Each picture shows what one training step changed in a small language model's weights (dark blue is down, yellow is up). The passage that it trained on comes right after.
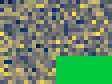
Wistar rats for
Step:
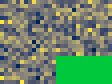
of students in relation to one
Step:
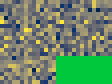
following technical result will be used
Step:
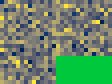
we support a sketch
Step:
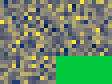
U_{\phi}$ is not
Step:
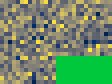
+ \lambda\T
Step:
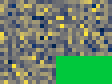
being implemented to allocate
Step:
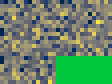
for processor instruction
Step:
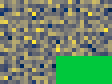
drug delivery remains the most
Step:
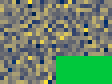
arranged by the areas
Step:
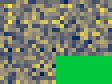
He looked with pride
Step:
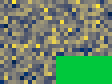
its benefits [21,
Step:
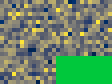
$\mathbb S^n$
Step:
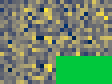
take the sum of the index
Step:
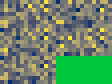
it is possible to obtain
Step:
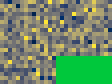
The object is achieved by using
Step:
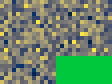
MSP WO VSP
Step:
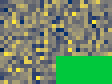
A Shimadzu
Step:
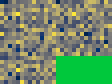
under the action of a
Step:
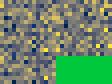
significantly reduced in the whole section
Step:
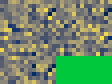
showed significant relations with a
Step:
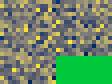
not require the doubling
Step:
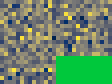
nodes are not covered by
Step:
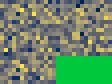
favorable lower bound
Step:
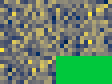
extend network lifetime.
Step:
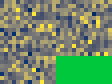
two-level reduction-based
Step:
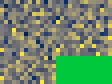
Africa, with this
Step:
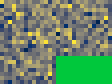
inductively define a covering
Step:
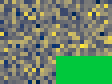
the community. So, minor
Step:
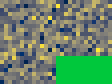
that these coefficients are in
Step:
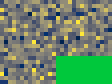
diabetes physical activity,
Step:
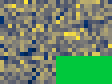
itself in $\calA$
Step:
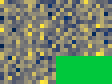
would like to thank A
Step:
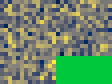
for the development of gas
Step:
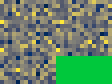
the other hand, we will
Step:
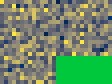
be unconditionally stable,
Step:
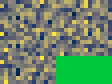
the proof presented in this paper
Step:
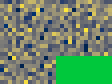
isomorphic to the blow up of
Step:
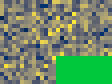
mobility, and graphene
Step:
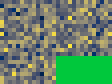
the target set. Therefore,
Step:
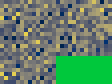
force within a short period of
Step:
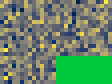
Keywords Breast
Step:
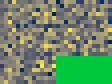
facilitating the production of
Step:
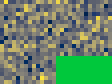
Let $x\in
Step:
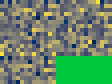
suppresses the formation of
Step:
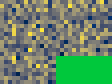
It was a hospital based
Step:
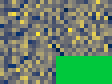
rule out underlying medical conditions not
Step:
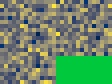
the authors using the spanning
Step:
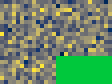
that of random trigonometric
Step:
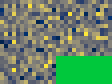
modelling are applied to construct
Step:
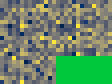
of this study is openly
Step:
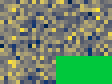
: \Omega \to E
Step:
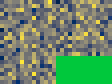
[Yau78] for
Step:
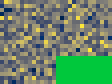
the prediction task somewhat
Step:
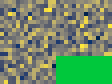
which the rules are formulated
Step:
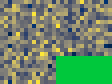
condition F.2c
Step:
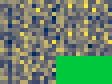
review was conducted based on the
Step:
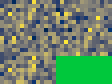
est un groupe de points
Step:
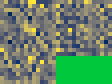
they should be made to pay
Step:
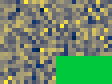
have \begin{eqnarray}
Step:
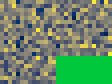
Table 2, the above
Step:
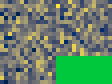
many technical requirements that need to
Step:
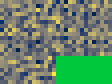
replaced by some combinatorial
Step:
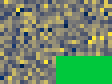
significantly. The baseline model
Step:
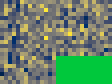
don't have to do it
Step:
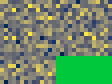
generalizations of classical equations involving
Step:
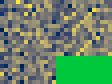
policies help prevent unfair
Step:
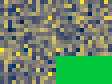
objective: "To make
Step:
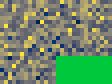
This class also indicates that more
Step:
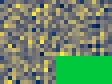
management (Rahimah
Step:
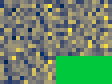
responsibility. This process functions
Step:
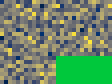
the number of the original
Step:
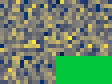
constant covering degree of one,
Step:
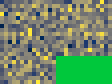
space which is locally isomorphic to
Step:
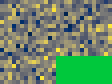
1: urinary
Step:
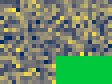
to be of independent interest,
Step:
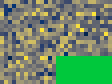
traffic; (2)
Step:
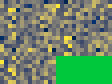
that the proposed capacity of
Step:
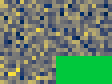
Recall that we wish to
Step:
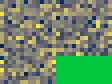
the inauguration,
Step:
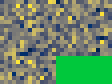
system $\LLL$
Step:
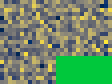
do so, and at the
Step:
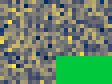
contributions to the field of
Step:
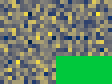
products were first calcined
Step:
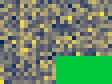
of voltage. Almost
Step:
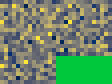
tools were fashioned
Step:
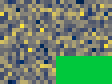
largely based on computational group
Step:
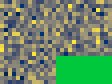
B$, a double branched
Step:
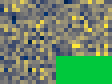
raised: -There is
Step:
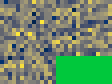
of $S$ in
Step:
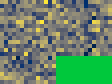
young children in the city
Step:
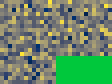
were total 95 patients in
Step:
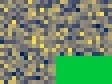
board bulk
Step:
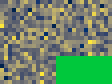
is maximal i.e.
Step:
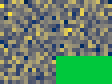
estimated that one in six species
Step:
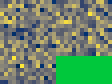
crops of India due
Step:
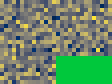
$n$ children, and
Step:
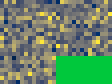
psychosocial functioning
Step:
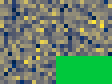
Daniel T.
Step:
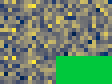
$$ This follows from equation
